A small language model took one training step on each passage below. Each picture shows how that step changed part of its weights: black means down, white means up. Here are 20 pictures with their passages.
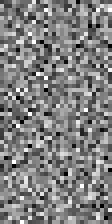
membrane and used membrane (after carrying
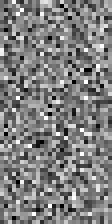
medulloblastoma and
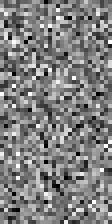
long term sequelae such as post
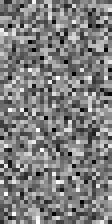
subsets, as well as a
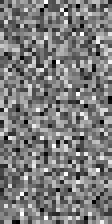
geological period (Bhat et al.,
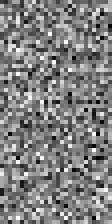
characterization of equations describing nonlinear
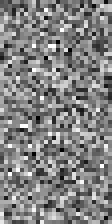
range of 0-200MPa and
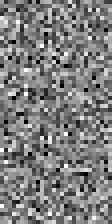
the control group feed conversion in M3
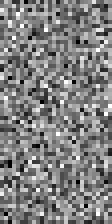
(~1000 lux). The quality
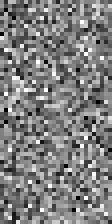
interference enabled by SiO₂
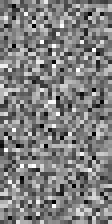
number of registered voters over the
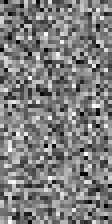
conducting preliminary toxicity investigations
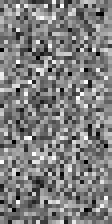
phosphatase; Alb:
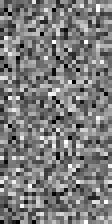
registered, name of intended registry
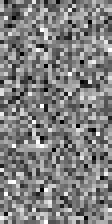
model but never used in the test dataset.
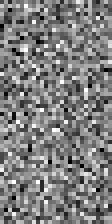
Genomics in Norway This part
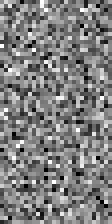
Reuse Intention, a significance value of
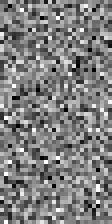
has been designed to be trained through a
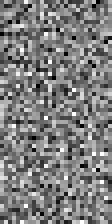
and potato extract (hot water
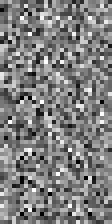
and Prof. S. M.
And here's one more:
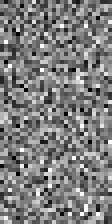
drafting or delivery process, the
